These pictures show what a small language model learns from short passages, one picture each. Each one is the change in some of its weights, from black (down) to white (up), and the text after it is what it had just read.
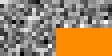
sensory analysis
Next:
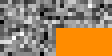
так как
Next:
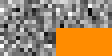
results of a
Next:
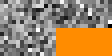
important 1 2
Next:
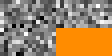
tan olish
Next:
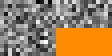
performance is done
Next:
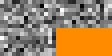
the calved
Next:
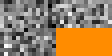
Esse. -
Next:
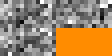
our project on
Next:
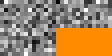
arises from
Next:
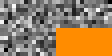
ion in the
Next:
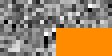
documents on
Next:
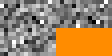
soni ham
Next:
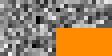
by deterioration
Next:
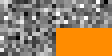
program. The
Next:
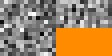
content relative
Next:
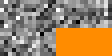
the time spent
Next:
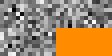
test a Deep
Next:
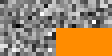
on day
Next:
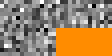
were developed to
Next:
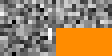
potentially the
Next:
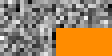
progression of the
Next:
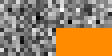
to valuation
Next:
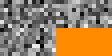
la Hb
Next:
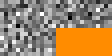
agèt de
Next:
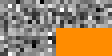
th week
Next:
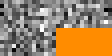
night, we
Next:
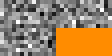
Os autores
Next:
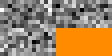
All the
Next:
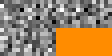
to materials.
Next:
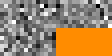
of extensive
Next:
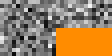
у разі
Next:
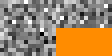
from Patients
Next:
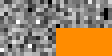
ser humano
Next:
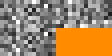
se valen de
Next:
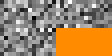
dan analisis
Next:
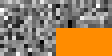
their own
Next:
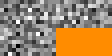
roles be
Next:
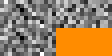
may not be
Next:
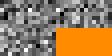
is a member
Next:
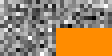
state that,
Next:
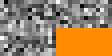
the assess-
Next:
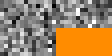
manter um
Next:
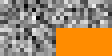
investigation of a
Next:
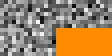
a wide
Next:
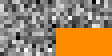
course of
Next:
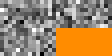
the relative
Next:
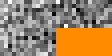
influence; it
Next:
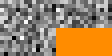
of the results of
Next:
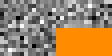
и пути
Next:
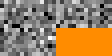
"have the
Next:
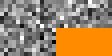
na qual a
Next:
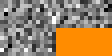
in turning
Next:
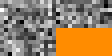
the government
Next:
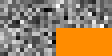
experience as
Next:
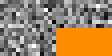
de frutas
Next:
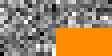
of Russia
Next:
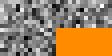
indicator, through
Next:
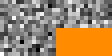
seja, a
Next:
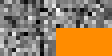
od daty
